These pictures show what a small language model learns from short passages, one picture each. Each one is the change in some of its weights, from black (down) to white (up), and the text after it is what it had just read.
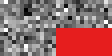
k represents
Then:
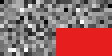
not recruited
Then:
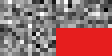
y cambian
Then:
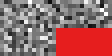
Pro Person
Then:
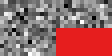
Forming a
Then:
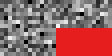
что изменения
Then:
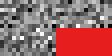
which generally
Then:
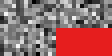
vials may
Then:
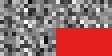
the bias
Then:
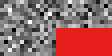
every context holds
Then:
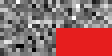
how the degree
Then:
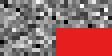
von Distant
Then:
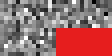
dump \\
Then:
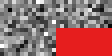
between staff and
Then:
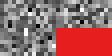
mechanisms. The
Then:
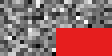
на фоне
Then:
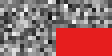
tashkil etish:
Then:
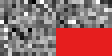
covers seven
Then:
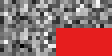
system architecture
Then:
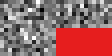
поток в
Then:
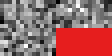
velocities along
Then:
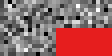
\cdot n
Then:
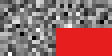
provide a proof
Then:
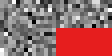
impressão do
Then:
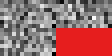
and due to the
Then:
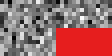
precision is the
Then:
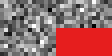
tempo de
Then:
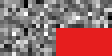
can also be used
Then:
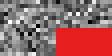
um mesmo
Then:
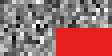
mode is the
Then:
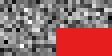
were domestic
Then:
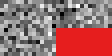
with the following
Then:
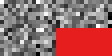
latter and the
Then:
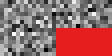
it satisfies the
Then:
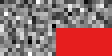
than the one obtained
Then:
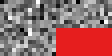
в себе
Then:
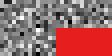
se puede
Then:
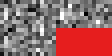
energy, $0
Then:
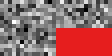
coverage of the
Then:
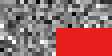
a decrease of
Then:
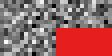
efforts to improve
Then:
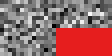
they do not need
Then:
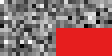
of data analysis for
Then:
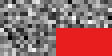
innovation of
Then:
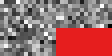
the analysis and
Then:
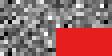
a weighted average
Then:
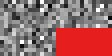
0$ and the
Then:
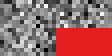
To verify the
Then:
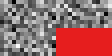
in determining
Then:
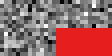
health protection,
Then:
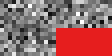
Bank of
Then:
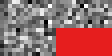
participer à
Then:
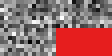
that of the
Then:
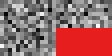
a given layer of
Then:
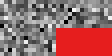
of the interesting
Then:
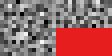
scalar scattering
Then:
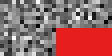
frequencies around
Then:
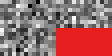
an equation of
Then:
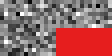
data (Table
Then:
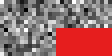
the wall of
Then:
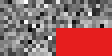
Some of the
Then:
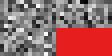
strategies within an
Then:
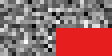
call a set of
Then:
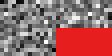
cannot be effective
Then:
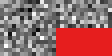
for an illustration
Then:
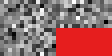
How do I
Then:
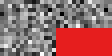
and dietary
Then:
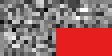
improvement in
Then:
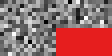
not related to the
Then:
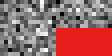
corresponding characteristics rather
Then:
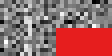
also suffer from
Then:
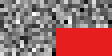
for quantum communication with
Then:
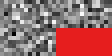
set 13 Number
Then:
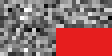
container called
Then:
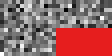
possible impeller
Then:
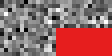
that is higher than
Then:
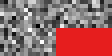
facilities and
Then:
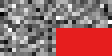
determined and given in
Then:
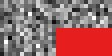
Center for
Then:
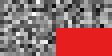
contributions of
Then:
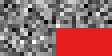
hours later
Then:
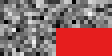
increased levels of
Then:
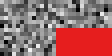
of books
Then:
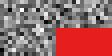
stationary point
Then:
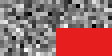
select the right
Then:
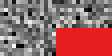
explain why the
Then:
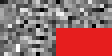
intensities of
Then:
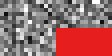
solves the problem
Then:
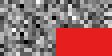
premios o
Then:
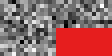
in a sample of
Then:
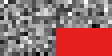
dat nooit
